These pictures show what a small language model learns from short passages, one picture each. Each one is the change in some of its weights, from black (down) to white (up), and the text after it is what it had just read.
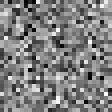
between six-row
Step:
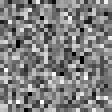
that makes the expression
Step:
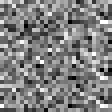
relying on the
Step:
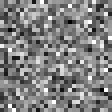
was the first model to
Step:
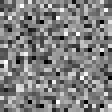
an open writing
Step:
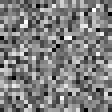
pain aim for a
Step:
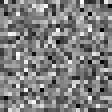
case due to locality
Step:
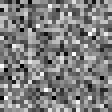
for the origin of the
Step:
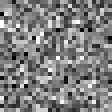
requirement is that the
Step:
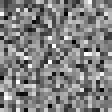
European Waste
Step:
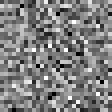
point of study. Our
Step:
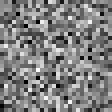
the application is shown in
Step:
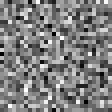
that each diagonal
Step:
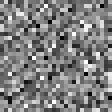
microscopy images of
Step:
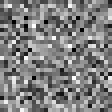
the anticancer
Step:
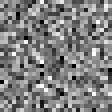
sensibly on relative
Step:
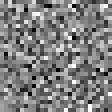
and repair in
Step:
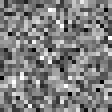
While a contamination
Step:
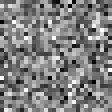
to revitalize
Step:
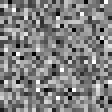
with maintaining public order
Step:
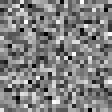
origin of the measured variation
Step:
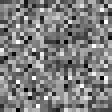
FSC curve
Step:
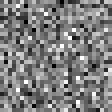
and diluting with
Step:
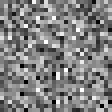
such activity is networking
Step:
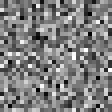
- Python
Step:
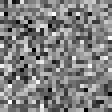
to the phenomenological
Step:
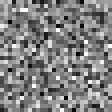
selected. They were
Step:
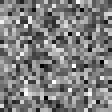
the cow, it
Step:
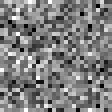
visitor? or
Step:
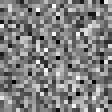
up requiring
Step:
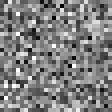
sector and the
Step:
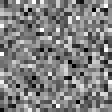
COG Analysis
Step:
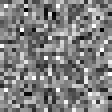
energies. The
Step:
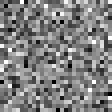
was computed prior to this
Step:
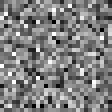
operator. Properties
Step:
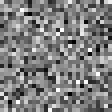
its ability to interpret
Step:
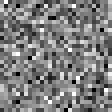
phase noise of some devices
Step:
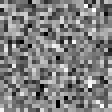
of a product state is
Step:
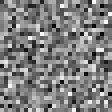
of data Purpose
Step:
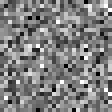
any new TeV
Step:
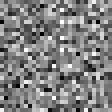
Notices of the
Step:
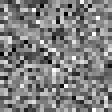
Condition 1 is equivalent
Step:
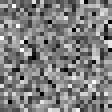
every field India
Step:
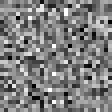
burnout in
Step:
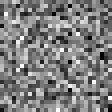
this paper, as the
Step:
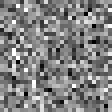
volunteers in
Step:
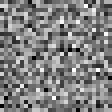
of the model,
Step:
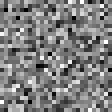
explosion. \\
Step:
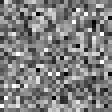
process starts with the
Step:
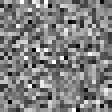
recognition of the
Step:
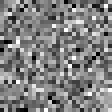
and\ \bibinfo
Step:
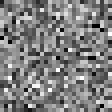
signal artifacts
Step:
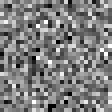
inner and outer
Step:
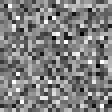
resultant contribution, being
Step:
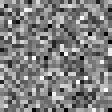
than one percent of
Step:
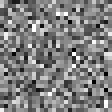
Federation (the
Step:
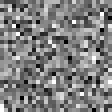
lowest order, but
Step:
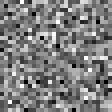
accurate view of the
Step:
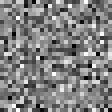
heterogeneous groups
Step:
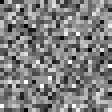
an alternative requirement
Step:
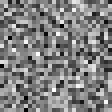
of input MF,
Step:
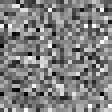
Article history:
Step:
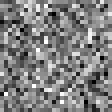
account non-abelian
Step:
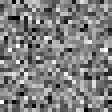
5G core.
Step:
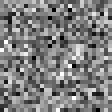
and thematic key
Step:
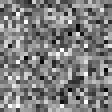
In this scenario, the
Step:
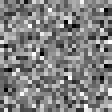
Finally, Fig.8
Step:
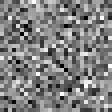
disease places an
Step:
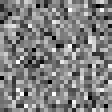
winds in the
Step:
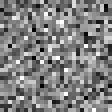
The peak positions of
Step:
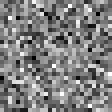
the pair kernel
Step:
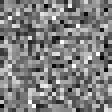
asymmetric branches
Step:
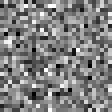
a calculated t -value
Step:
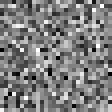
process of language learning.
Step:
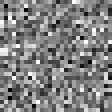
Leten July
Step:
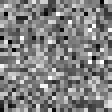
decay rate of $B
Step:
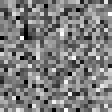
cavity disc and
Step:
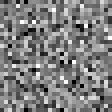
to allocate
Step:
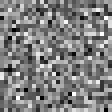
evaluation, and analysis.
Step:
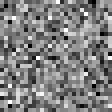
be equal 8.
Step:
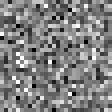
programming tasks and
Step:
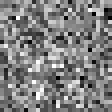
the reaction is then
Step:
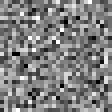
simplified circuit
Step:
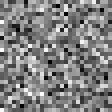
discussion in the extant
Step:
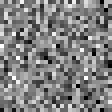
reduce this computational cost for
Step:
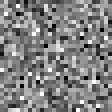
soft X-ray experiment
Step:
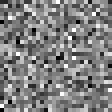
and Technology*,
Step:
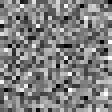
& Country &
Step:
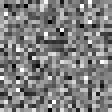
dusty plasma
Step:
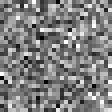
copper wire was
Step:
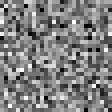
Green's function.
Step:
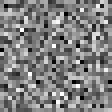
tank including the other
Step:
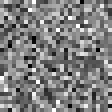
remaining 90 per
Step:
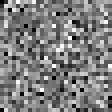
and focused more on
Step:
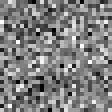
also has a wider
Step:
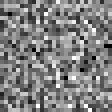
elements. In other
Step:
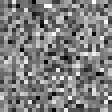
nodes in this study to
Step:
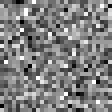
substantially larger
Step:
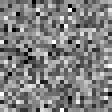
to the plan and
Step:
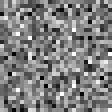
the output of the factor
